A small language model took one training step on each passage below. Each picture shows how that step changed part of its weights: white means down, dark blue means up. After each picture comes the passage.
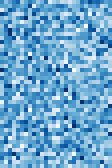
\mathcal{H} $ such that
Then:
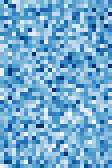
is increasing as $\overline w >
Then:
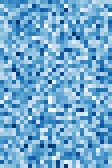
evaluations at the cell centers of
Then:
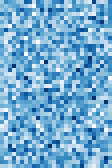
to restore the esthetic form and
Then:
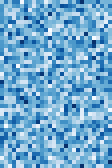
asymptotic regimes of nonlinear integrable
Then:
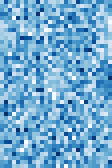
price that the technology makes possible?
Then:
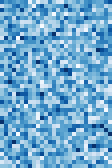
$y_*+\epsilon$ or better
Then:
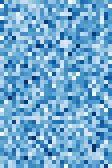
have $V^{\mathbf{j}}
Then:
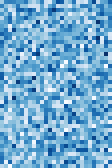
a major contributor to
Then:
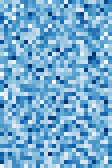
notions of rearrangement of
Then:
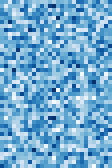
modeling of the central carbon metabolism of
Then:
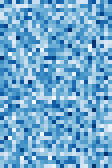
endowed with a topology for which a base
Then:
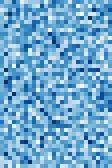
\bibitem[Kalinke and
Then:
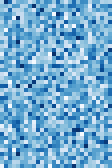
is a financial institution that provides banking and
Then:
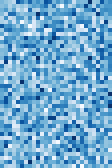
the authority of the sovereign
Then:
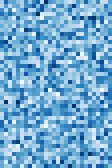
a priori. We address that gap
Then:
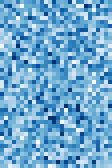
relationship between players and the coach
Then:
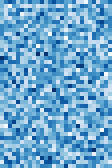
Patient preference for one design
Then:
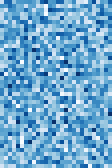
If $S$ is a
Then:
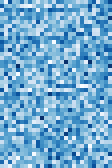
not be universally applicable to all
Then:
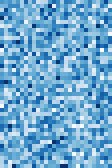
confirm (Egypt
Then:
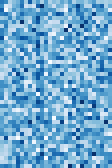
minimum effort. Many researches
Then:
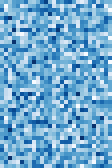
assay. HCC1937 stable
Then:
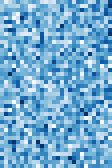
*Training, transportation,
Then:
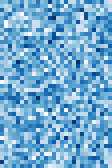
the retailer builds with their
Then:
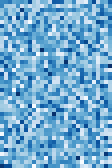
when pH variation is relatively small
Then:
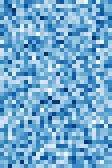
\ref{pro9}, we have
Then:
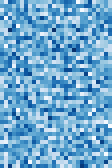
NSEs has been initiated in
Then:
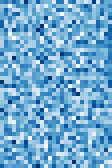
20 Random walk on a
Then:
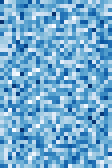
provide faster information to system users,
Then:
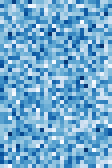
may be expressed in closed form.
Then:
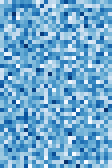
dy \bigg\vert^2 +
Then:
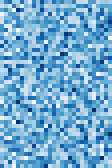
5 μ m). The mobile
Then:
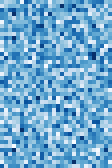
natural conditions on the entire external boundary,
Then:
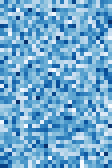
spaces vanish that cannot be written this way
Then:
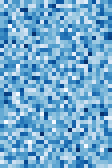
of $d$, taking into account the
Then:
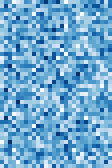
IN VULNERABLE
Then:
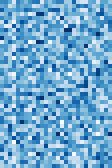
MOLYBDIC ACID
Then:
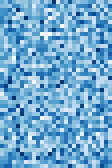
In Indian tribal village
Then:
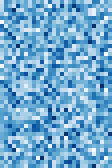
some initial experiences with the numerical solution of
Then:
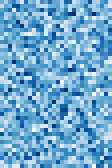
the on Terms of use
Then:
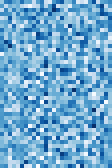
the analyses of the study. Author
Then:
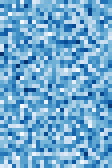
main objective of modeling is to
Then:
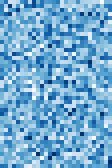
detailed introduction to the data created by each
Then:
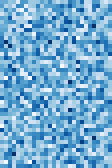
class. On the right side,
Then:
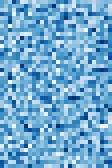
attractive field of study and
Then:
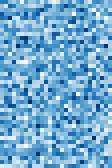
such as the owners of each
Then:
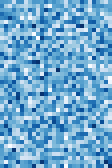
accountability for the quality and
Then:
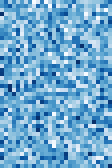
\texttt{Model} (how
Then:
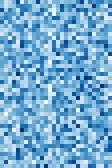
stable cycleability, safety, and high
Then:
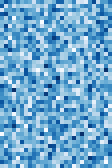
which a model for calculating the
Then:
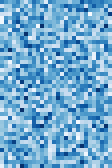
relative weights of factors, was calculated
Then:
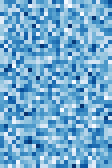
was observed by PS1. For
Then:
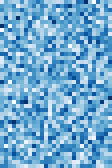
mild, practically justified conditions
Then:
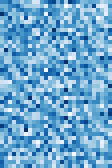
K$ for all $1\leq
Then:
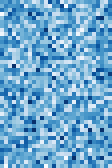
\\ &\text{and positive root systems
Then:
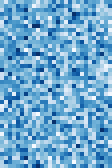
K, Ahmed F A and
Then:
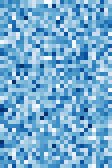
or even primarily relevant for
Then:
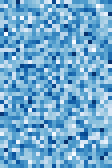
into PEG medium using only an
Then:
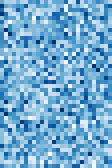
inv})$ by interpreting it as
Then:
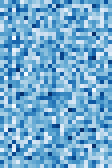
Updated ToC and
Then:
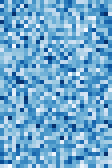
that can be calculated by Fox
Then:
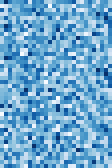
product met the acceptance criteria of the
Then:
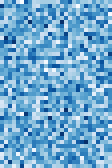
Figure 6: Representative
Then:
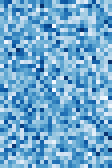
members FA members Independent
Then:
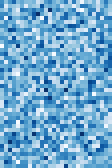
transition from $b$ to
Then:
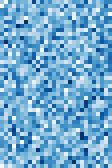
which is also smaller than 0.05
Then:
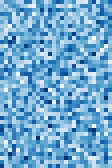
to cause the replacement of the last
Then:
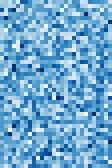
various modalities, enabling
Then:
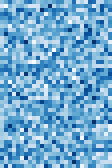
[17] with switching
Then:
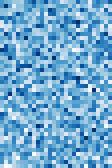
NiO is equal to
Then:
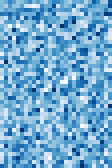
with probability one, and output
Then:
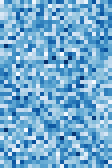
role in vocabulary
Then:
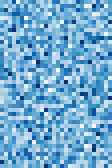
impoverished individuals. As
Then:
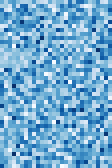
that gratitude-based interventions
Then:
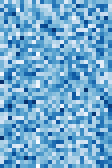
/ Карпова
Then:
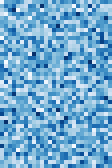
glass objects require it. Moving
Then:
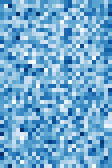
discharged by the Dhaka
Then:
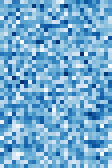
$\Delta = \left\{
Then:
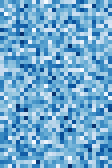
bedrock stones or
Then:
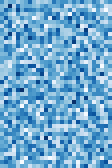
high number of IoT
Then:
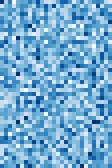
Moderc [8], presenting the
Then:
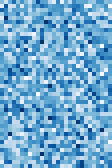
than half of Filipino
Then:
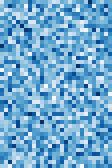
[Return to Results](#)
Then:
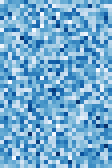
family of closed curves that have the same
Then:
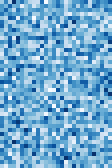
Hutu majority and
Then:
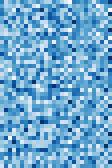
payment through Gcash and
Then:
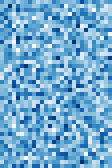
resources and transmission power of IoT
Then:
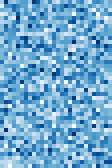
such solutions are referred to as
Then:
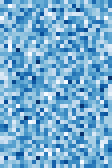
orientation revealed that administrators use of innovative
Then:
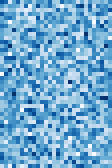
area. Soft copy of this
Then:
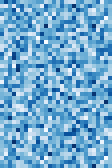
increase due to the shape and size of
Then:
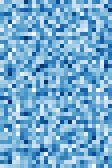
concern to the group) and 7.
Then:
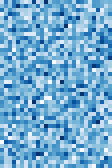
raised during the consultation
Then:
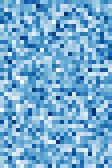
of the next layer. In image
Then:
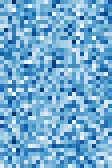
the defective member and may
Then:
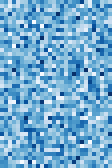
that have low levels of motivation the
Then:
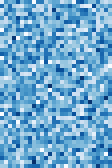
them we formulate criteria of equivalence of
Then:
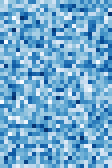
fugitive, this captain,
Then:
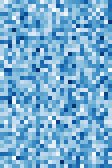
and argue that, despite what
